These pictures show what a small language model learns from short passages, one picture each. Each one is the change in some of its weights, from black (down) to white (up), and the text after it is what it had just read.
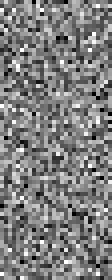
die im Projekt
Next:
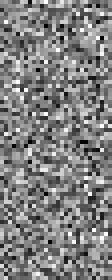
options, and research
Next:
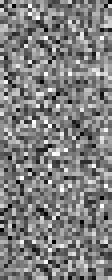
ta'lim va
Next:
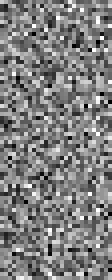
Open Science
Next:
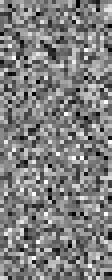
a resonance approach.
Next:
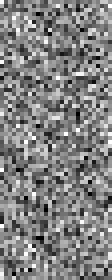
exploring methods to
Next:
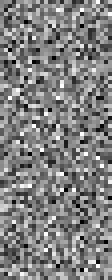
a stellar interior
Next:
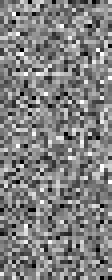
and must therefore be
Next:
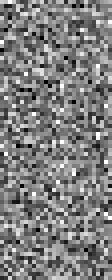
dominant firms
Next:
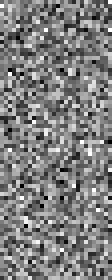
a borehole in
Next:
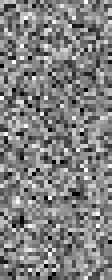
clear interpretation
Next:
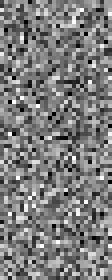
were expelled. The
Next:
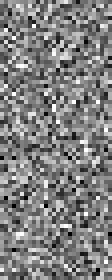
number of nearest
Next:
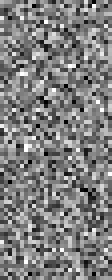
an organization and its
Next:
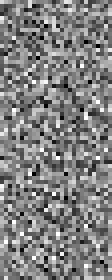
an equivalent mass
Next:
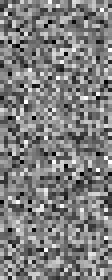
grow to larger
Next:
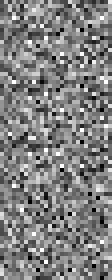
has already
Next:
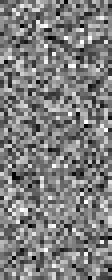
discharges with small
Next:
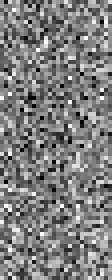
from the smartphone
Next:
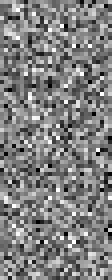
da primeira
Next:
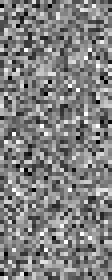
% (taux de
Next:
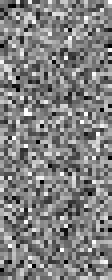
is sketched
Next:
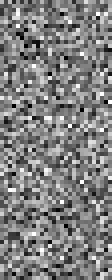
RGGs for different
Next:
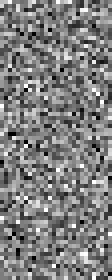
dominate in the
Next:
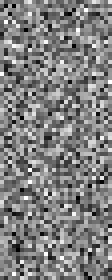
Lee and Lo
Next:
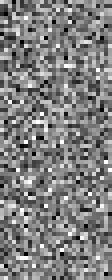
market for farm
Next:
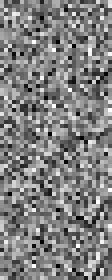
volume and ordering
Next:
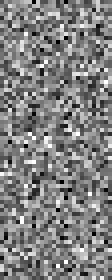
menjadi filter
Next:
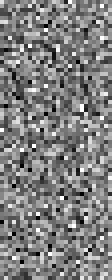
per group on the left
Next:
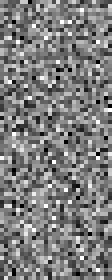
(Only 2
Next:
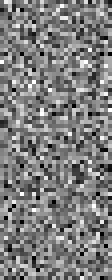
it is not deviating
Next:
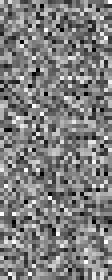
neural memory of the
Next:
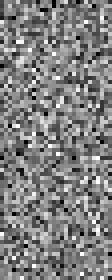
distribution to be uniform
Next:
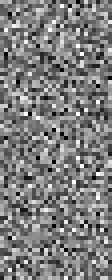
was also seen in
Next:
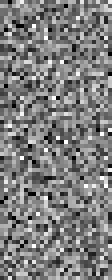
\\ Secondary
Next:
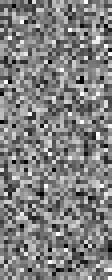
talk about a
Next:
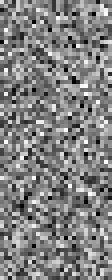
of code) between different
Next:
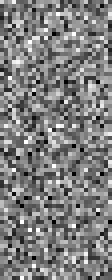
within the Crisis
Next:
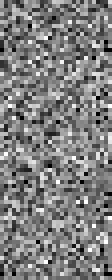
A (open and
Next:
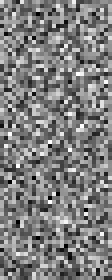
including the main class
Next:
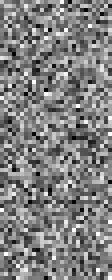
latter with Residual
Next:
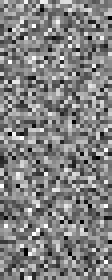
hybrid models that
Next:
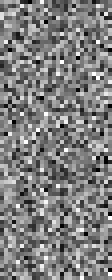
A3). This indicates
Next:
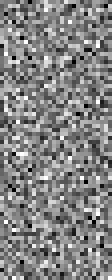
is sufficiently
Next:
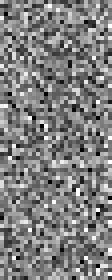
Taiwan e
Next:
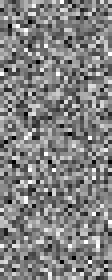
3 Steroid
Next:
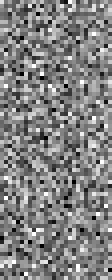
on the morphology
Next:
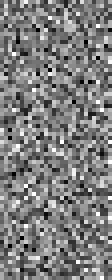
an audit trail
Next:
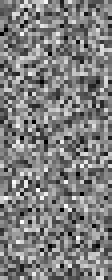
makes previously
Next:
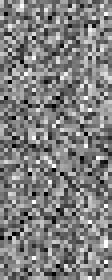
rate and at a constant
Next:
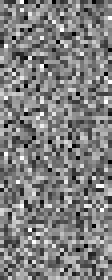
hospitalar por
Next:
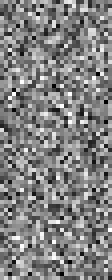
the time propagation of
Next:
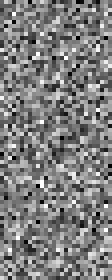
there were defined $c
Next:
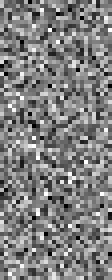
prepared with specific
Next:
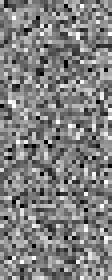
of their financing
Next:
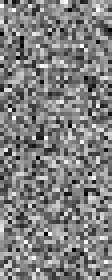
about putting too
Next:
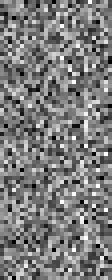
кунлик 20
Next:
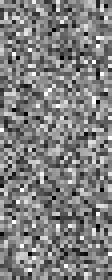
Laboratory of
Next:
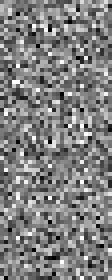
is correct,
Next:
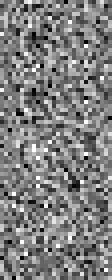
commitment to good
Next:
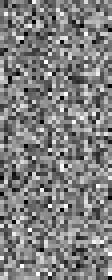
trial wave
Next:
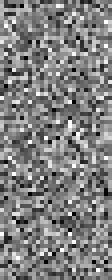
- Husnan,
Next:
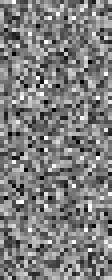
e Desenho
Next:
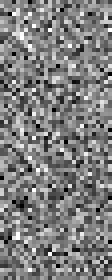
current shows a clear
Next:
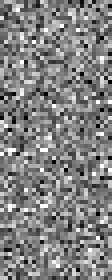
necessidade de mais
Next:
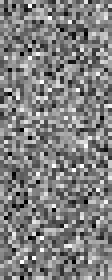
in the ACU
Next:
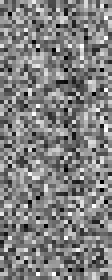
of the target
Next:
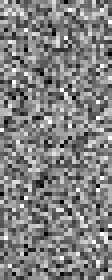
Recording and
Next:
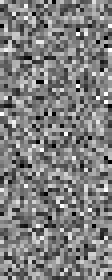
August 17 at
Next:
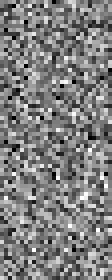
a different type of
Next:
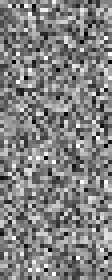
to {\it stable}
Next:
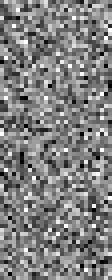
com o impacto
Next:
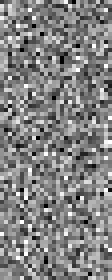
cannot handle
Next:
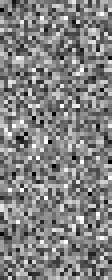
find the best one in
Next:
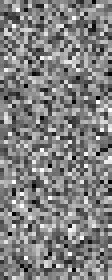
um papel crucial
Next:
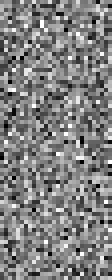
better wear
